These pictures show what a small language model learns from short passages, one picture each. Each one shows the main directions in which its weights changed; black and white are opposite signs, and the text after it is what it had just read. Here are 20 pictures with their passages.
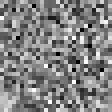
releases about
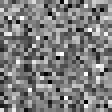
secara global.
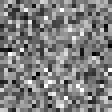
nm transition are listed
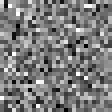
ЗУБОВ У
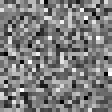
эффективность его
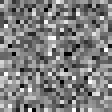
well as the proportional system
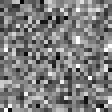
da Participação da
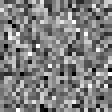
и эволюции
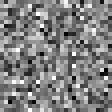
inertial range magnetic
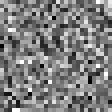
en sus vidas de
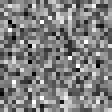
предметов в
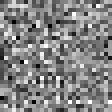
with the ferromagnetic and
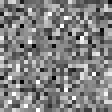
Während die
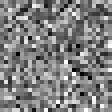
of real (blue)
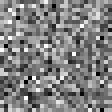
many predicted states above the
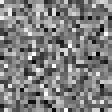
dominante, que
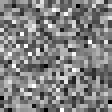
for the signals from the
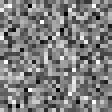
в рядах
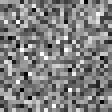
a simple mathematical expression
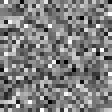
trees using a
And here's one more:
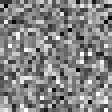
developers and
